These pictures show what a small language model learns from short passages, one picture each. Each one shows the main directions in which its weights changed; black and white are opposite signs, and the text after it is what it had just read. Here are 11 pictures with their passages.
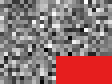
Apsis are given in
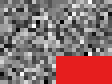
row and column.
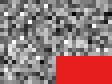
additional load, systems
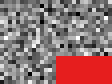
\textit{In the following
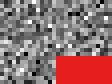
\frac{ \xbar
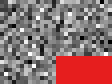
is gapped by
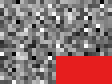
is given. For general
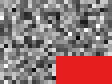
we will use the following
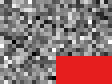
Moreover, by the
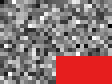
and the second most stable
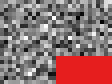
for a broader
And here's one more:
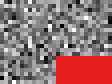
Department of
